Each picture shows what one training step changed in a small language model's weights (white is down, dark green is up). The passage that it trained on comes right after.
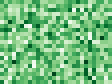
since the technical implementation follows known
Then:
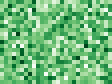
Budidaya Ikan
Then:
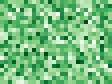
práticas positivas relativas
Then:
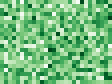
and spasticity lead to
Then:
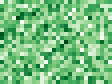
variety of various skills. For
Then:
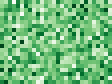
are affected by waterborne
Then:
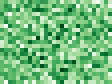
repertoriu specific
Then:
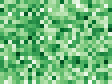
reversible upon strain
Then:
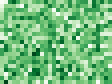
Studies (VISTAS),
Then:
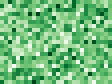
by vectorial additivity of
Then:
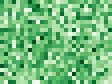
Dinajpur district
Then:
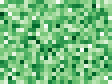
25~s in length; the
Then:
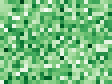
address 1 , 2 , etc.
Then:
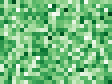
in which pancreatitis improved
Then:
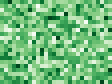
classifier using multiple decision
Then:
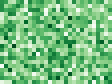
the internet, they are
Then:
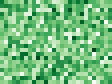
flatband metasurface
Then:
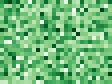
to concentrate on learning tasks
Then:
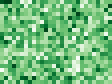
to the centralized deep learning and
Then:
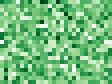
predicate; Лексик
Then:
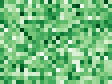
develop an educational program that includes
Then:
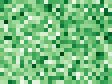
A DP é causada por
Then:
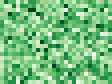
driving begins at
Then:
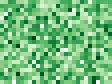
that the corresponding acoustic response of
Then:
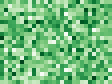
explain the social dynamics in a country
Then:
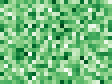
faire un jeu à un
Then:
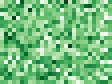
consumers have to pay more for
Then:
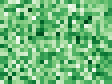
is that, we propose a
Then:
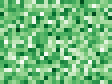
proper blood clotting following
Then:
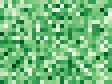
shakllantirishdek mas'uliyatli
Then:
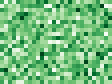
described in L17, the secondary
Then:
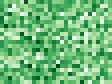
between the two as far as optical
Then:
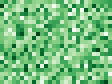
to 0.98. The parameters
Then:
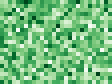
abstrato e se converte
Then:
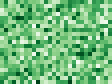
usulni qo‘llash
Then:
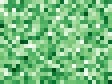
in the TW~Hya
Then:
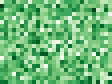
different form, after eliminating
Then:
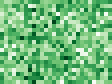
current problems, and parents will get
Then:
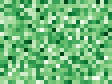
nem a obtenção da
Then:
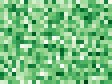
a given wine is made from
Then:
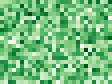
para el Análisis de
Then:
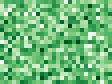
but not conversely.
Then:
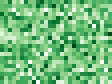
the UV fluxes in the analyzed
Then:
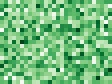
curves cross. To implement this
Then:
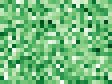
shown that users tend to choose
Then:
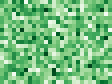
cones. One observes first
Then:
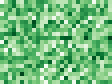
resources and costs. *Health
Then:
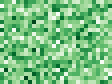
product_name, category,
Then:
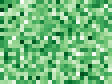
no In Flight log except
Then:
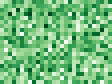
outros colegas ao
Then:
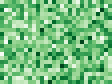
applied to the more general case of
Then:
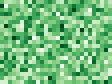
of the additional nuisance
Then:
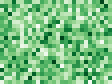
by the primary investigator of the
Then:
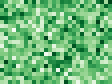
monochloramine reacts
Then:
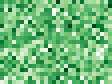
of each galaxy. Comparing
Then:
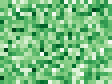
-- human-interpretable properties
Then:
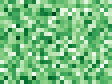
five components and twenty two
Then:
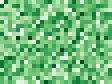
incurre en esta
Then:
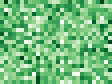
va asosiy vazifalari haqida
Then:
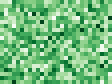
faol ishtirokini
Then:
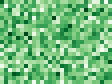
irrational behaviors of individuals
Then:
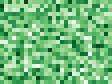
could lead to a health risk must
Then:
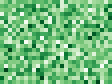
Ghosts could give a
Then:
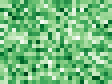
one of the lists, this
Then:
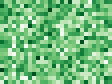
of parts and replacements
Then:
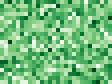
check, centrifugation
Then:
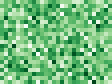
the continuity of the educational
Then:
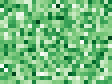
Percebe-se que a
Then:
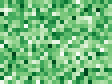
new insights into the distribution of
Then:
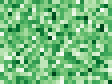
ocupaba de la forma en
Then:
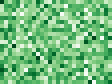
the objects in the scene.
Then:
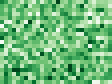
broader question of how simple matter
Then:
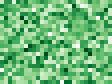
pengajaran berada
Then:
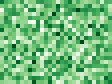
of them, often buy their
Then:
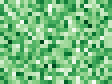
J. García De
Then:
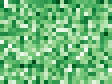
mutual distances, which is
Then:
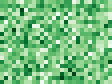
time of observations. We add
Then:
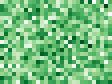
on predefined mobility models.
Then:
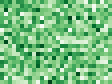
applied an optimal aperture size
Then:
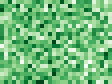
predicting adsorption
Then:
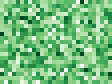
C., Verrecchia,
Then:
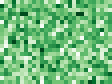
mm AC, col.
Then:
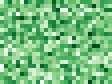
patterns exhibit characteristic reflexes
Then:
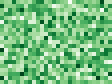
E, Na J,
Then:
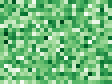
of priority areas (Table
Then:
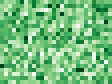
of transposition in modern Ukrainian
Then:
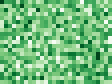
into underlying perceptual mechanisms
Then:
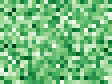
radio galaxies, but the extended emission
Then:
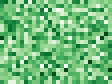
qui ne se contente pas de
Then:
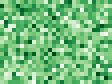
speech, particularly under complex
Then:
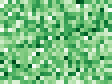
governing ODE as the
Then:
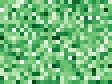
muhabbat ruhida
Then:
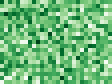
One of important applications of solar
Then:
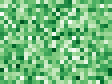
sensitivity to mass corrections and to
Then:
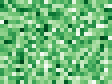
Referencias - Cooper,
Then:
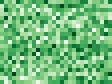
information from the teacher, but
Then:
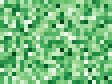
relieve cough; the
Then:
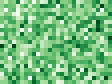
a game. Finding
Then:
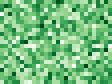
in dark current as a function of
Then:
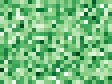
"annotation" in
